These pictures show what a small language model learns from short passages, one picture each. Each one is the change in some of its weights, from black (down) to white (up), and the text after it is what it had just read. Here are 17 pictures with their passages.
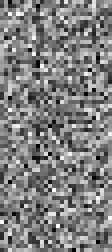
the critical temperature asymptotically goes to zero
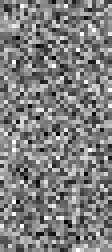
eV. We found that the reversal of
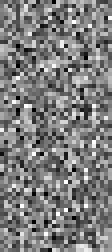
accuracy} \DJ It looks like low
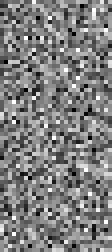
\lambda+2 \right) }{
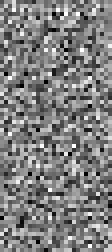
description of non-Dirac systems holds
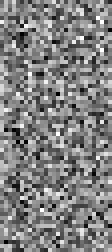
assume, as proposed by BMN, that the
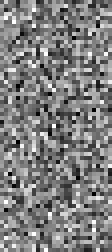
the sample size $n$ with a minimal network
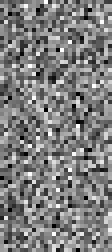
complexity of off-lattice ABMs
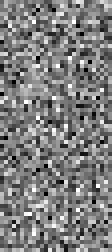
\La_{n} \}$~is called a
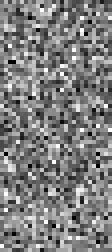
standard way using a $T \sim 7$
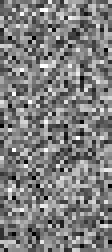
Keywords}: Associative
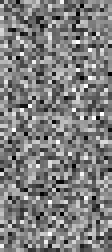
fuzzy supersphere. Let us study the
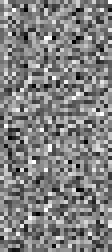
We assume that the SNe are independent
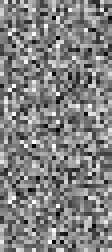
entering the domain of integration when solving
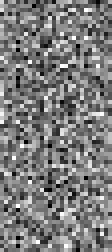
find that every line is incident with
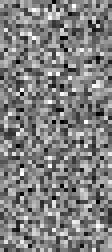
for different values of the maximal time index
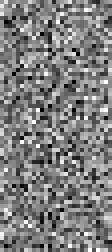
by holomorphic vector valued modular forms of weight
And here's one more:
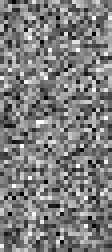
polaron free energy due to Osaka,
